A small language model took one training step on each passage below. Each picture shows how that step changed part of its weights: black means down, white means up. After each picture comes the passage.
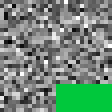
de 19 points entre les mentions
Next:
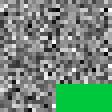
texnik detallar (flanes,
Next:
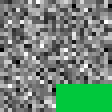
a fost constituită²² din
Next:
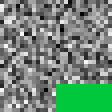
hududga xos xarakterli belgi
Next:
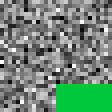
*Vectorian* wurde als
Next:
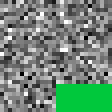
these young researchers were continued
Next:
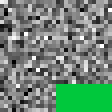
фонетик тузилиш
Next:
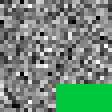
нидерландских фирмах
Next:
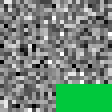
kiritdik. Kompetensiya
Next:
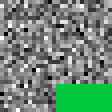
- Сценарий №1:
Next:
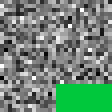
jarayonining avtomatlashtirilgan boshqaruv
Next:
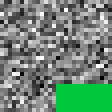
educadores musicais, e “o
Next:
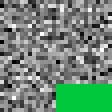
não ser um intervalo de referência
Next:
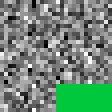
encima de las aspiraciones
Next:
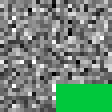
Ёввойи ҳолда
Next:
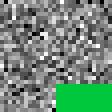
особенностей учащихся: в
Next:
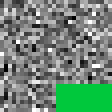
இது போன்ற
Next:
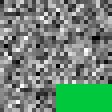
previdenciárias e aumenta o
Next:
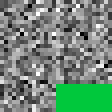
ознак, властивостей
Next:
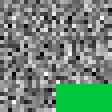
qulay sharoit ta'minlashi
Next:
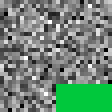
decepção, constrangimento ou
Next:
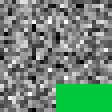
и агротехнологии,
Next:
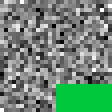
XV⁸. Ca mișcare
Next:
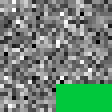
chegaralarini kengaytirishdir. Shuning
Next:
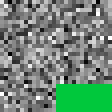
ega bo‘lib, har bir
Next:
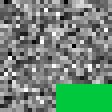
maqsadi – o‘quvchilar olgan
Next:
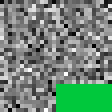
como la metáfora fue
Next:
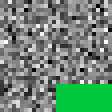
yo'q. Fandagi har bir
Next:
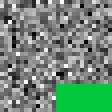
abhaken: Das muss
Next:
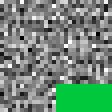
type of Caravaggesque
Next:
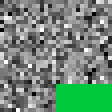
политического развития общества, и
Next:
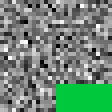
в принципе что-то
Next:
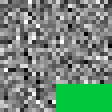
andere gebaseerd op de
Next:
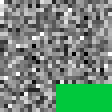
muvofiqlashtirish; 5. Har bir
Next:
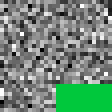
теории права, а именно
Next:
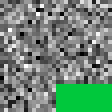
ЛГУ ИО «Выща
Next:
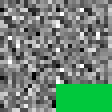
ta'lim universteti 5-kurs
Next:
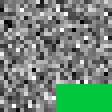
в основном как метафорические
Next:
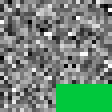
It highlights in detail
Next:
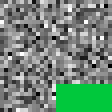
mos bo'lgan o'yin orqali
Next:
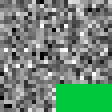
Education, Korea (South
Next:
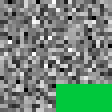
Meningkatkan cita rasa
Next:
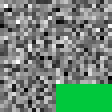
na to pytanie już
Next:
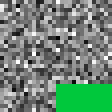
Además de validar los resultados
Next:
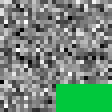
e os efeitos psicológicos do procedimento
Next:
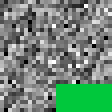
jamoa boʻlib tuzishlari,
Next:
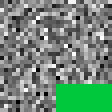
на ринку Джерело:
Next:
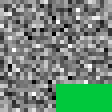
культури переважно мають на
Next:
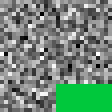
research contribute to the development of Uzbek
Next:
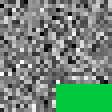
também [clikando aqui](#).
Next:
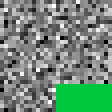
говорить уже не
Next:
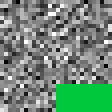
portali ishga tushirildi.
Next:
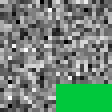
проводимой в области обращения с
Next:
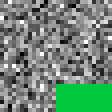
na tendência temporal. Para
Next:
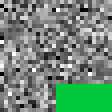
позитивных трендов.
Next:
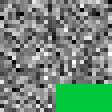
com a equipe j . É
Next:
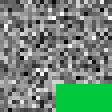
поширення пов'язане з
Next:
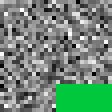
¿Cómo valora la
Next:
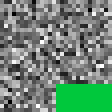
brasileiro, a partir da análise de padrões
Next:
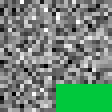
подолання її опору.
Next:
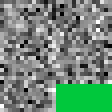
paciente geriátrico (3).
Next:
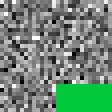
این زمینه
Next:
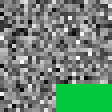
yang disebabkan beberapa
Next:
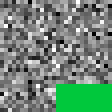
muqaddas kitobi
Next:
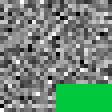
a casa Waiãpi
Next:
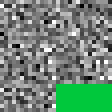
MATOS, L. S.
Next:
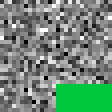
la momentul încheierii
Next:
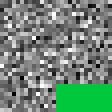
mate vertrouwen uw
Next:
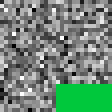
variações no sedimento, com uma
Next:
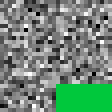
37] недостовірності, так
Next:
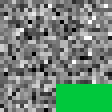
(DES) HUMANIDADE
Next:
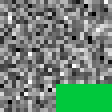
o‘quvchilarning xususiy malakalarini
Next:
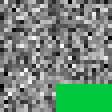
S.S., Ruzmetova.
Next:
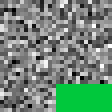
диастолическую, а
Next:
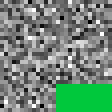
фізичному досвіді
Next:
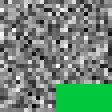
wissenschaftliche Fragestellungen
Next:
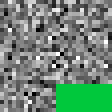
propuesto y atendiendo a
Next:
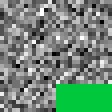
Вт} \approx
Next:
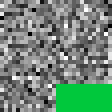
jamoat birlashmalarining siyosiy
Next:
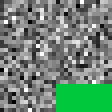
TDIU dotsenti Xamidova
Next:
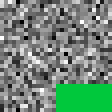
published and are considered
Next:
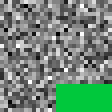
(організації) проходження
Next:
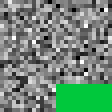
meghatározza a
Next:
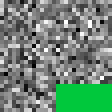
implicações éticas e sociais associadas à
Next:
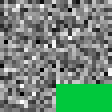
in systemic sclerosis and
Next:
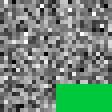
tropicales. *Revista Fac.
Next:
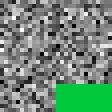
pathway to emotional
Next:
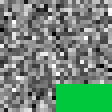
Кнолля, Р.С.
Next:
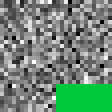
El jusfilósofo español
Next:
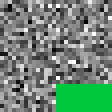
Vargem de Caldas
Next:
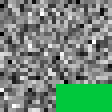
длительной адаптации к
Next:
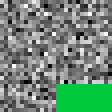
При анализе были изучены
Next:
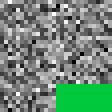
afgán és iraki
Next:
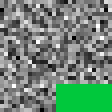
завдань (Шваб,
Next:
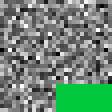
diecinueve y comienzos
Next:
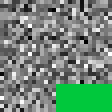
student perceptions of University Social
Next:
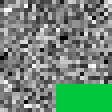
jarayonida yozuvchilar S.Moem va
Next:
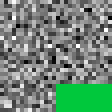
und sage:“Hey
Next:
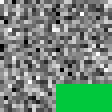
ahloqli gid hamkorlarni
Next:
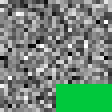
і відповідальності компанії,
